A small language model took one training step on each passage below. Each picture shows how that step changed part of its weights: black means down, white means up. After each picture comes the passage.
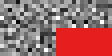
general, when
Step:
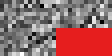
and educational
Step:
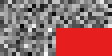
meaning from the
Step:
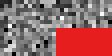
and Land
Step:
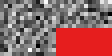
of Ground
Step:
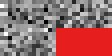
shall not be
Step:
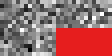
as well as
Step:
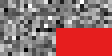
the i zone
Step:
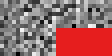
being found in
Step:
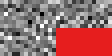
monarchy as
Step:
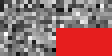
and body
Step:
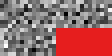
as they may
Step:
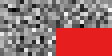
local producers to
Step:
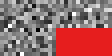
is dependent
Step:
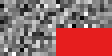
infection for
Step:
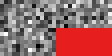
C5 sample which
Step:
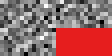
established technologies
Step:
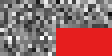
of scientific process
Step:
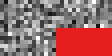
in the first
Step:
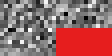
of this sector
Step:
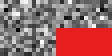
patch in a
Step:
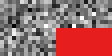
aspire to
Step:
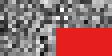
in instructional
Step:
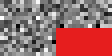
registered in
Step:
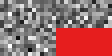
be actively
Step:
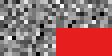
lose their
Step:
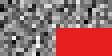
using established methods
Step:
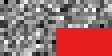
the result shown in
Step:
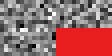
might anytime
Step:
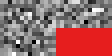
proposals for
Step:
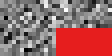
contributions of
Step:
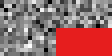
each row do
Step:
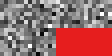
to compare their
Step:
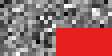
Figure 6:
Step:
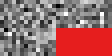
over simulation
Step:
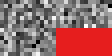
of each individual
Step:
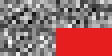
way for new relevant
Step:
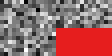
the proteins
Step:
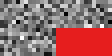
it can be
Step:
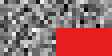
one of the
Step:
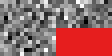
association of
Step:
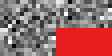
would need to be
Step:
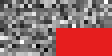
and basicities
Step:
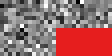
These financial
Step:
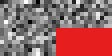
extract of
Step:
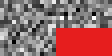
that iron
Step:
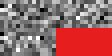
contraction was
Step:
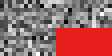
and services in the
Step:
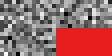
data relationships
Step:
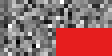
is the importance
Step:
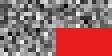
on developments in
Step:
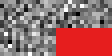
growth into
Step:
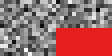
characterized by a
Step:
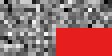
than the b2
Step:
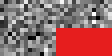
the use of
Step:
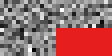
an NDA
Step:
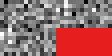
the theory of
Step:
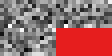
is considered as the
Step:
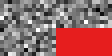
learning which is a
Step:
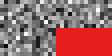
one test.
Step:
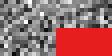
surface. This
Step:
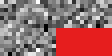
enables full
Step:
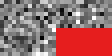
selected as study
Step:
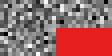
of bridge
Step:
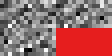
as part of the
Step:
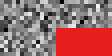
accordance with
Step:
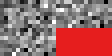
Research Project
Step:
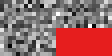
and writing
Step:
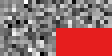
done on an
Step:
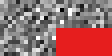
facilities did
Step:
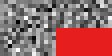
of financing
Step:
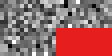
in providing
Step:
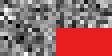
in safe
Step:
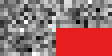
so as to
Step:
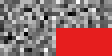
major providers of
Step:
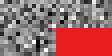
giving some level
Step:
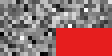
resources even under high
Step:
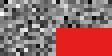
aver to be
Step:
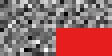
as many of the
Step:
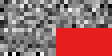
the treatment for 5
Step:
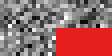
would learn to
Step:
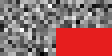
interval and the
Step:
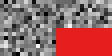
de La
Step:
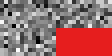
caries. The
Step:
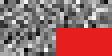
a set of
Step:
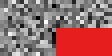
use attending
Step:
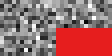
compared to another
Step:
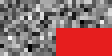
estimates of
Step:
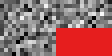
population and
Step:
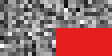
in the global
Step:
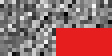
studies have been
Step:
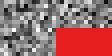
diseases. -
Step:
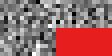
income in
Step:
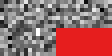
the flow rate
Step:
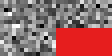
or usual care
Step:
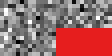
see your
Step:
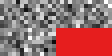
interaction term
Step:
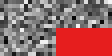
the rural areas
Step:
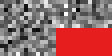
even role –
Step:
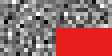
funds in the
